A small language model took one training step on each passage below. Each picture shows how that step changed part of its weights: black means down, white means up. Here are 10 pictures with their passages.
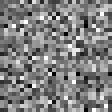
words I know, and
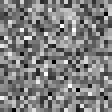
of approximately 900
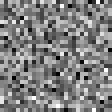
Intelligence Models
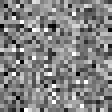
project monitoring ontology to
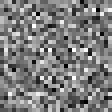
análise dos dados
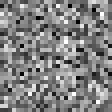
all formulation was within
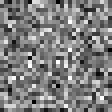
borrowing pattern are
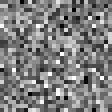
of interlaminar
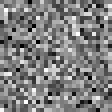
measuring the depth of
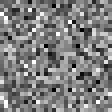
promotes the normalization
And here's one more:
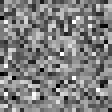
of Christ in
